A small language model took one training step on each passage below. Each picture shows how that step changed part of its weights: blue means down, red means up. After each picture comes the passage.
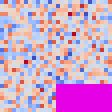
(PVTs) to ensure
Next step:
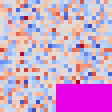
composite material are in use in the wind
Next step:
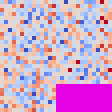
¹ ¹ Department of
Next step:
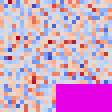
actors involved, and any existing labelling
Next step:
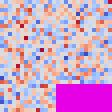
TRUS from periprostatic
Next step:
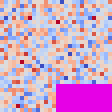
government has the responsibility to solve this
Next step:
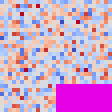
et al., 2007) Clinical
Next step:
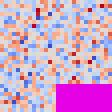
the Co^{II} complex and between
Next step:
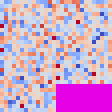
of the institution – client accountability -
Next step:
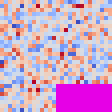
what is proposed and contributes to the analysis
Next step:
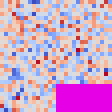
were China's first valid antibiotic
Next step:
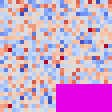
and community involvement, addressing the
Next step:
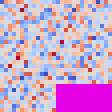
research, it is thought that future studies
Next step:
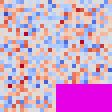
is felt in the deepest
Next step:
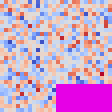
the study. The study data were collected using
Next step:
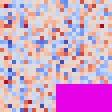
computer. The research question being investigated here is
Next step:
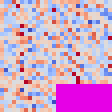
degree in Computer Science from the
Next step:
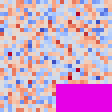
the context of the application of International
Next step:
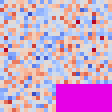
music therapist played the
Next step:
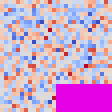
final dataset consists of approximately
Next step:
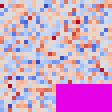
of illnesses like pandemic
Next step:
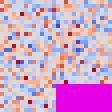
(6). Conclusion There is a
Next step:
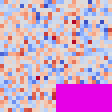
garden management not the way of
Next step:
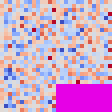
water quality. Water samples from the
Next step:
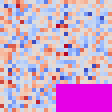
From the researcher's observation, it
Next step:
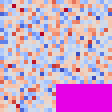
resources and teacher professional development. Future
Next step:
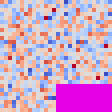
a dispersive optical link with
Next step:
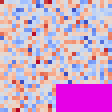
the Unique Item Requests for
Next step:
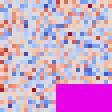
a sorted list with finite elements
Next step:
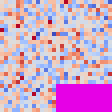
the grain, the appearance of the
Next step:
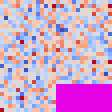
V(x) = E \quad
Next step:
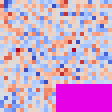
powders to produce dense
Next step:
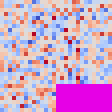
and utilisation of dates are increasing
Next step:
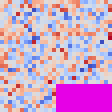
exploitation. The table below
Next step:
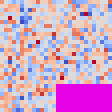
the proposal of heuristics to find
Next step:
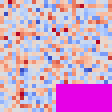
footings alters with their
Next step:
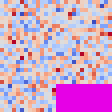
to addressing a fragment of a
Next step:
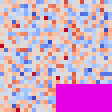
with multiple surgical history with
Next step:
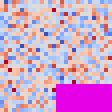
(Stocchi vd.,
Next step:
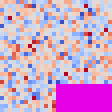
accreditation technical guide SH
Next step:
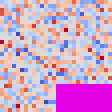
weight was recorded. Students with BMI
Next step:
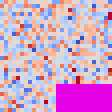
learning that is required [2, 3].
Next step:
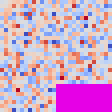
authors concluded the implication that g
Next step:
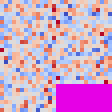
all subjects in the curriculum.
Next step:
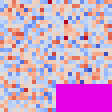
factors such as age, income,
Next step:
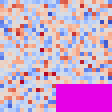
or any other character, you can use an
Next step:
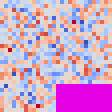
appropriate template to break down the
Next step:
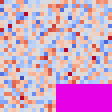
allies under British
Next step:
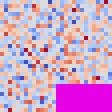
studies employing a bioecological theory perspective
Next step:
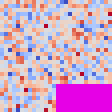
in the Temple or elsewhere
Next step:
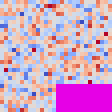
of geosmin and 2-MIB
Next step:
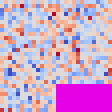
orange pointon line. Right:
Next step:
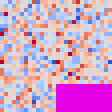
structure which is an extremely
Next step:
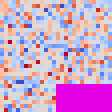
model has been proposed to diagnose
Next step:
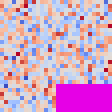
the north-western corner
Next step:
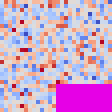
homogeneous share suggests that all
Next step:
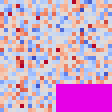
and 2), in the resistance to the
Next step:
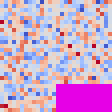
only directly impacts performance but also indirectly
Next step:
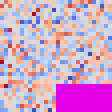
problems that make children victims of
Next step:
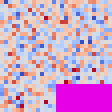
scientific applications (Naeem *et
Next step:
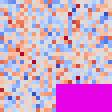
for high-contrast images. The
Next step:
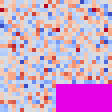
play a vital role in advancing urban
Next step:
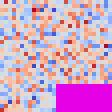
és Balázs
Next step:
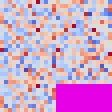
Artificial Intelligence; Health
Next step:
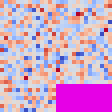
\dot{Q} \quad
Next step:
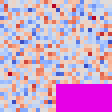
i \leq 74 \text{ and
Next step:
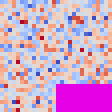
X_n$ are the defined
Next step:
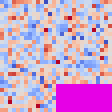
Using traditional medicine 35 17
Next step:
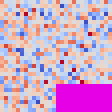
recommendations are an alternative tactic that
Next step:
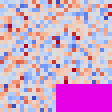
of words constitute contextual thematic
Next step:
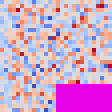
in bulk drug as well as in
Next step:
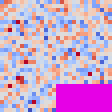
HYDRUS-1D model
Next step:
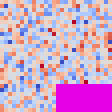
paves the way for superior job opportunities
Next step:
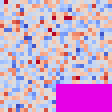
26% (7) focuses on
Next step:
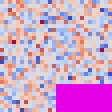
to the microcontroller for receiving
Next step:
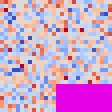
partition. If it is successful,
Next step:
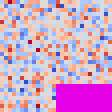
very readily, and finally,
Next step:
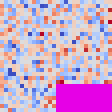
accuracy scores graphically. We can see that
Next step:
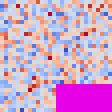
a man suffers rejection and
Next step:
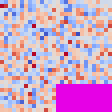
education is an irreplaceable concept
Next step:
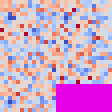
C.P. grade.
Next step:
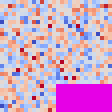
had a residual CP in
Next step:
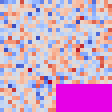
Oxidation with silver oxide
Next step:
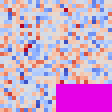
A. Supplementary data
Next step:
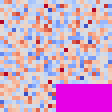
Under MNAR, the
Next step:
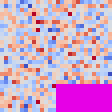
adapted these global strategies to the local
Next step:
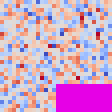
the influence of the social environment cannot be
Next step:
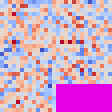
was effective to significantly reduce the incidence of
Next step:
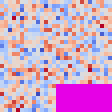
² Smithson,
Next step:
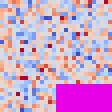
through common cathode seven segment
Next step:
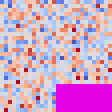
and “localisation” are
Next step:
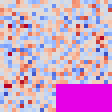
model was used to investigate the increase in
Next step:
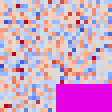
Waloff 1968). All specie
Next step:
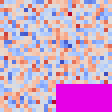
at the top when followed correctly. The
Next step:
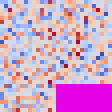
include challenges in determining the target
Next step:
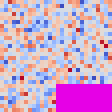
playing negative role when it comes to
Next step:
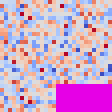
learning has emerged as a powerful tool
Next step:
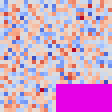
databases turned out to be
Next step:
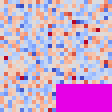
PhD student at the Department of
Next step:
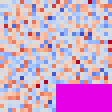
the abrasiveness (physical
